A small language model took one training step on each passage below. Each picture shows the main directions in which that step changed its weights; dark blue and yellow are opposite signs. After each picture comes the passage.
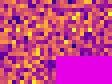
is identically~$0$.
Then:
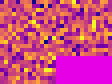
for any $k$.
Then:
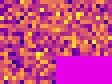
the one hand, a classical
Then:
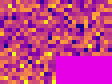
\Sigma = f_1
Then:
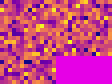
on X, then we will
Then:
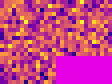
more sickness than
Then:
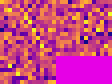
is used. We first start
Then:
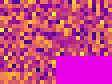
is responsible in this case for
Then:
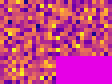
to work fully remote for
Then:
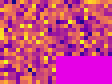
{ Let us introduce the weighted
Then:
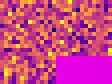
with density $\pi$ with
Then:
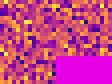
This work was carried out in
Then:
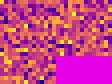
"ajouter un
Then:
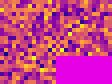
eigenvalue of the Hamiltonian
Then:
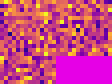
erroneous data.
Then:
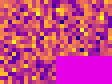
LV (Figures
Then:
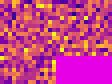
on both counts. This
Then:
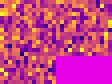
assumptions related to our context.
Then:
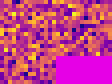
of the collection. Thus we
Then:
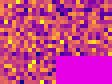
us to extend such property to
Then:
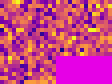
for middle-aged women
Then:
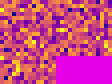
simple graphs. Define a graph
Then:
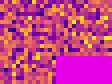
alphabet $A$
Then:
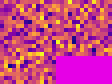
tourism destinations,
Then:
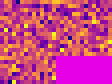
in students. In this,
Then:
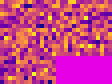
of the main result}
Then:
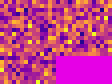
which there exists a finite set
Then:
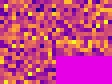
pretreatment of
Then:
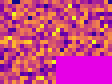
of government present in a certain
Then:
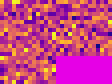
of the people. This is
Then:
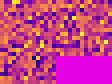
of two metrics is conformal
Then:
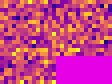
(a) Emulated
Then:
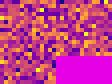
the research questions. Three
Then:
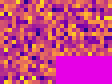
essential issue to consider when
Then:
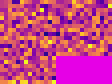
the base of personal income
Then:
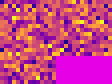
**Results:** In
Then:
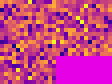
100. We omitted those
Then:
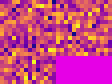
such as vessel speed
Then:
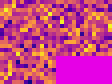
concept linked to the reforms
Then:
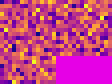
home. You do what
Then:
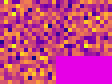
of school officials has
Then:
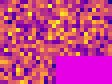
to participate effectively in
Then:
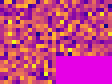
can lead to a good
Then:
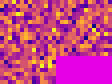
Since $\partial_{t}
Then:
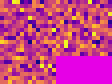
$R$ is the
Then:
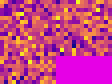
the sensor network requires a new
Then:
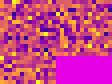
of a known concentration of sample
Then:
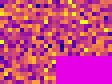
The continued fraction expansion of
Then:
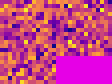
leaf is Ksh.14
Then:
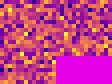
notion of cobordism
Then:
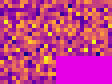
stage UL currently
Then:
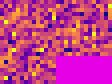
be able to analyze,
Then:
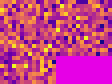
one symptom occurring
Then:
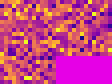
side effect. The factors responsible
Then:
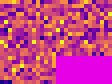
is opened. Under
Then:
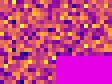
\begin{lm} Let
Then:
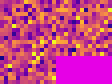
type="checkbox"/> O –
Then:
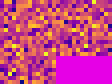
swelling) of C
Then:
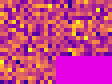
that agrees with
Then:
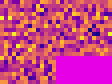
the theory is developed for the
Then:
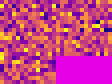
household, schools,
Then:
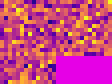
function, restriction system, optimal
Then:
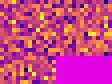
is noteworthy that
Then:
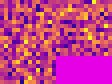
are the mean and the variance
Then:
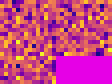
and related cathode
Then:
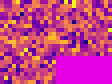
$\sigma$ being a
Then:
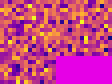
Dodson diffusion and a
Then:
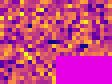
the assumptions of the Theorem
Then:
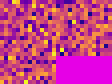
$l$-th states in
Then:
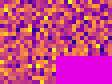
section $s_2
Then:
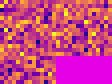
compare this with the sheaf
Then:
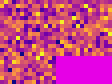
Lawson transformation only occurs
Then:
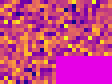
a combination of business and computing
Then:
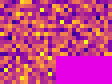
a numerical value that represents the
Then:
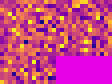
group using vSim with
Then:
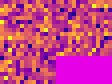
Training on a single
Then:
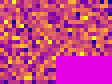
where \begin{eqnarray*}
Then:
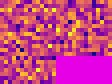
electron, as an
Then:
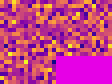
is conformal, that
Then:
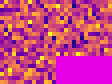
Nevertheless, since the
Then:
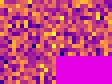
group (Banks and
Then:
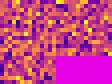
from the previous lemma.
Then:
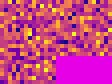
plugins for
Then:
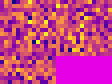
is an effective activator of
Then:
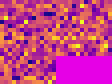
hull elongation
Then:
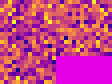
extracts a looping
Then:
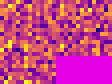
related to the physical improvement of
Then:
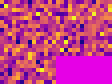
where the control belongs to a
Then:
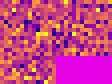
in the Early Ming
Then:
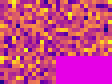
of traumatic experience.
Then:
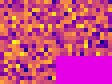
j \le n$ and
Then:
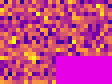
this section we introduce the geometric
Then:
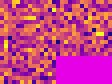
of Eastern Finland
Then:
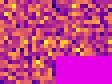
public services, and infrastructure,
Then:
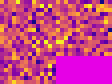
for any deviations or
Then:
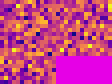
compared to the baseline,
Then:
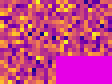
10 volumes but was
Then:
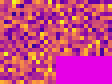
of elementary units containing free
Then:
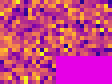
to be more popular among
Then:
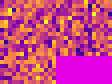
villages assisted by
